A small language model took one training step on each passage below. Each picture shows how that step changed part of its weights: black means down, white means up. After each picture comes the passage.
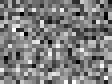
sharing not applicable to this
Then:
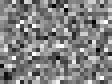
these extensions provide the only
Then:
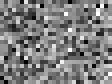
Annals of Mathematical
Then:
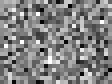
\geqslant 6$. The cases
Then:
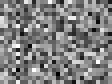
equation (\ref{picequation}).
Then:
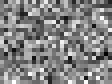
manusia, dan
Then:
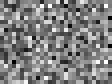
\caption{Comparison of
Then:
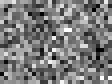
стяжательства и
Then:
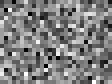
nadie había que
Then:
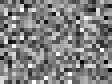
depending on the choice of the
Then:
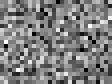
the spectral decomposition of $C$,
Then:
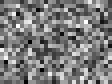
поглинання в
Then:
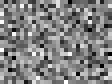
de comunicación. Con
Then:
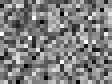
als voorbeeld
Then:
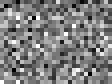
Kalit so‘zlar:
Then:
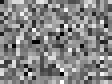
$p\mapsto E_p$
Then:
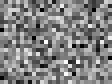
варьирует от 8
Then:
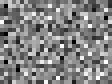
сигирларнинг сут
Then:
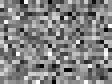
vectors we are considering , has
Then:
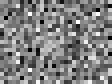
where the drops are
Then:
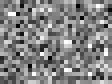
bekommen haben
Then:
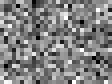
полностью разбираются
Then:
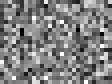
$N_k$ be the space
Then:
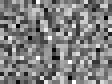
установи, в якій
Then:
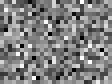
on Vasy's results.
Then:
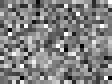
il Papa, e il
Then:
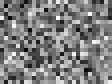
ma'lum yosh
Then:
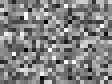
Prima este etapa de
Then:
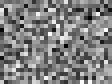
priori the series in
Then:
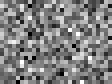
в р. Південний
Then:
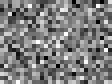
etish bo’yicha
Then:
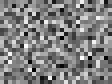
atividades em essenciais e
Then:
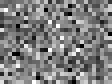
then expect the limiting
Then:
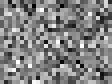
best reflect the characteristics of
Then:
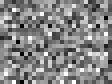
учун зарурий
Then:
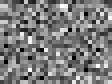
Roberts, H.
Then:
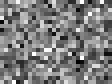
the example of ancient
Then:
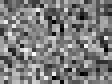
addition, the set of primary
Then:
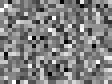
University of Cambridge,
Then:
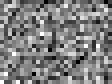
oliy ta'lim,
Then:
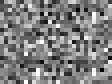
seen as the solution to a
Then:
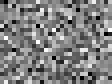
Theorem \ref{char
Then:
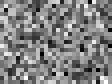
второго сорта,
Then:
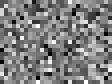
forma esta característica do
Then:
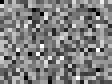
Aplicadas, Volume 28
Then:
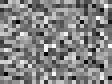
Kişinin bir
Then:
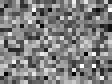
however, a gross
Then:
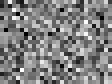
of the partial derivatives to build
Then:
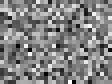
die Sprache erst
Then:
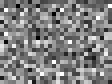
davrlarida turklar
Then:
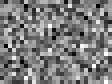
of course why
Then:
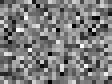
control their disease and
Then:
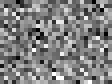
it is for line bundles.
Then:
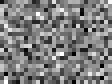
como membro pertencente
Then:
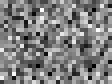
реального ВВП
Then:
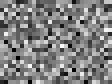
chain nor as a
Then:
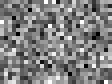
що асоціюється з
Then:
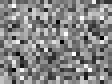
kg dan ishlatiladi.
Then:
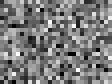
ha logrado mantenerse
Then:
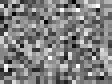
financing and growth
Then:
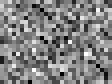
a closed subset of $\gtM$,
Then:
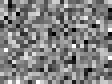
we consider the linear coupled equation
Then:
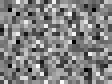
проводился для
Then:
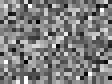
indicating briefly
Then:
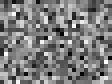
вымысла с
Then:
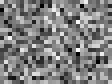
praça faz parte do
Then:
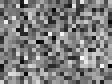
Otherwise, we can assume that
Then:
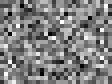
formally adjoint operator to
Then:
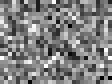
them since $S$ is closed in
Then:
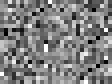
и оказывает
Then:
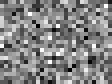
Xususan, Xalq
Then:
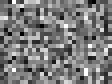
be given, with arbitrarily
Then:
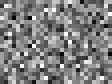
in \ref{exe}. However
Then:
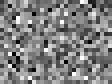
and measurement noises for
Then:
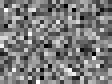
(Lemma A.2), we see
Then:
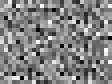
four corners, in
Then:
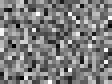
foram encontrados na
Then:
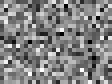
в результате
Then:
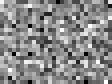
the base space $B$ has
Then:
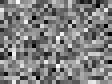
um 22,5 Prozent
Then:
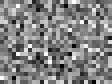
угадать сам
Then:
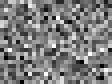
as the cardinality of
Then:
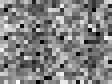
влияющими на
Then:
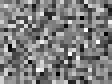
direitos fundamentais**,
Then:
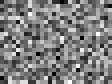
that if $ \Gamma_0 =
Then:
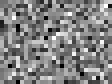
2 avo quintal c
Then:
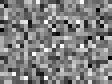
the following fact which holds locally in
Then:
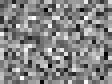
$f = P[F]$ denote
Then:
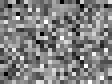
of the process is a trading
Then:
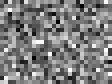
innovative methods of
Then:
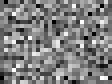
did in the previous paragraph with
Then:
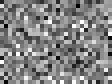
$\gamma \pm 2 \pi =
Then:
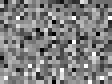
formulas for the sums
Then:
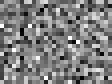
depicts the first derivative of
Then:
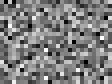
by \begin{equation}
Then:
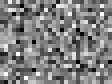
2 provides definitions of
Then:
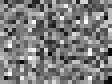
considered. In the present setting, the
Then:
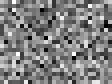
k$. Obviously, there
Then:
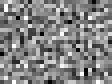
roman bosh qahramoni
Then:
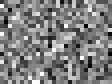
are equivalent: \begin{enumerate}
